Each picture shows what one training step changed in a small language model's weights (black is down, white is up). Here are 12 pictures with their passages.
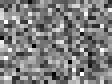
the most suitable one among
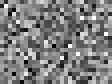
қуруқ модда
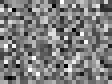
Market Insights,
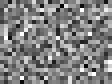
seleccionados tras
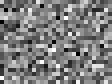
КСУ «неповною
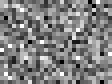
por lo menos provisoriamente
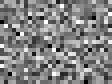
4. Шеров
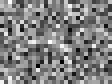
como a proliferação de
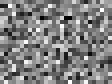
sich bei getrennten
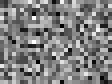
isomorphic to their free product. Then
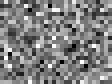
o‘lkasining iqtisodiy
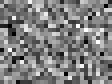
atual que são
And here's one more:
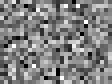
\emph{from both} of
